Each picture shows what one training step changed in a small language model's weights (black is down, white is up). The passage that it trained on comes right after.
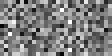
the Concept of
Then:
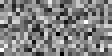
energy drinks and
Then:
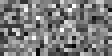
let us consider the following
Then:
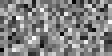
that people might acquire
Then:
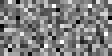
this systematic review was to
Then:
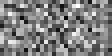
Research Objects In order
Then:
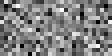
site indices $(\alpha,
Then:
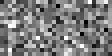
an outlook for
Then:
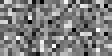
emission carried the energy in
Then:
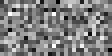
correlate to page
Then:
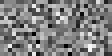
long lasting, they
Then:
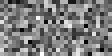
of the coefficients of the
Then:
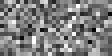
the timeline into
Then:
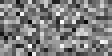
in computer science,
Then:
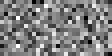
important nutrients
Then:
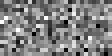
plot of red dots
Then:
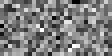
consistent with ASE is
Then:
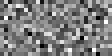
transition to CE:
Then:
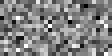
fuzzy neural
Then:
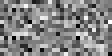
correlated Gaussian channels, a
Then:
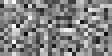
societies can
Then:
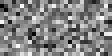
- ionosphere interaction
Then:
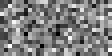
phenol to perform a
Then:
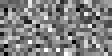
levels and present an original
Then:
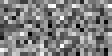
let text flow around figure
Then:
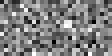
production process, the content
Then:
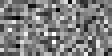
it shows this behavior is
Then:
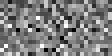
of one of the most
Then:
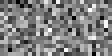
of mixtures. First
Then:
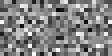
stiffness regions,
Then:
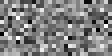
generated by neutrino interactions in
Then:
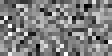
$x$ plane on
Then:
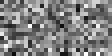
strategies and content recommendation
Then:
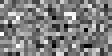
concludes public administration
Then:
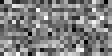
consisted of 40
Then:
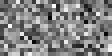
or sharp transition at
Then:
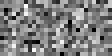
we marginalise over
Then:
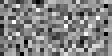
responsible for slightly less than
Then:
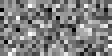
experience from the student and
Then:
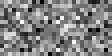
stars detected in the
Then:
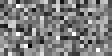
the corresponding sum of CP
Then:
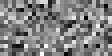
Sisrute service
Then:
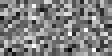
to indirect impacts which
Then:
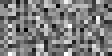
to the outside world of
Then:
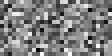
examine the components of the
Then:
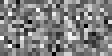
due to their high
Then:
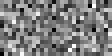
Submission Date :
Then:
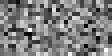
of manuscript is
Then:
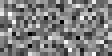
Object Management Data
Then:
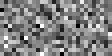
and lower branches,
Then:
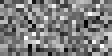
microstrip line,
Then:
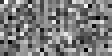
useless in real
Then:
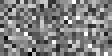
the research we have quality
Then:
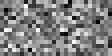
we evaluate the processing speed
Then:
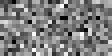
potential $U_{\rm
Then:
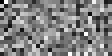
makes them excellent standard
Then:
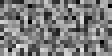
in the nonlinear regime is
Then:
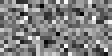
graphite (Figure
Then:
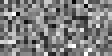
to exchange resources between the
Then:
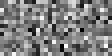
their interactions can be analyzed
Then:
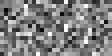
we trained the separator
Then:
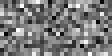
TEPES section
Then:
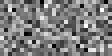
oscillations in QEPP
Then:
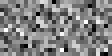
and they are hardly
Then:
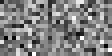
scope, human activities
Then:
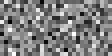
bin to the largest number
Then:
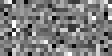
while the latter focuses on
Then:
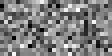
(AOM) with
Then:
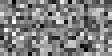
The convection cooling depends on
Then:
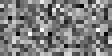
on the development of society
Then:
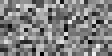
agents to abort
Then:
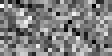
of religiosity
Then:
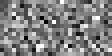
thus proposed to have an
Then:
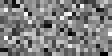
defined as Care &
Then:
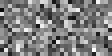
and for social media
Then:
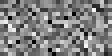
an essential relationship between green
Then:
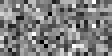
If a sample is not
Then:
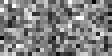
writing style is consistent.
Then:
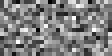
with sawtooth
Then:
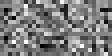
we develop a universal framework
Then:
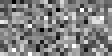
modulus and fracture
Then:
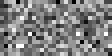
using real-world
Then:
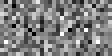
that THz detection by
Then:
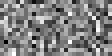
are dominated by the
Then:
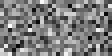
In the case of
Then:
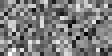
the incoming C60
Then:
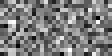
the Hardware
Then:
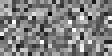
Observatory. This experiment
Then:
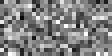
were detected in all the
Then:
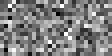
a powdery
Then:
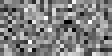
count of events that
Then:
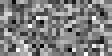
to treat obesity
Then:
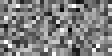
remaining 3 experimental diets
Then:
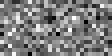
algorithm (GA)
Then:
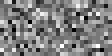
resolution of $\approx
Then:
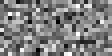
divided into certain parts which
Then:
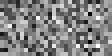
of hydrolysis,
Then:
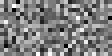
code GIFT.
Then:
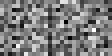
lack of version discussion is
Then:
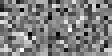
roaming wall)
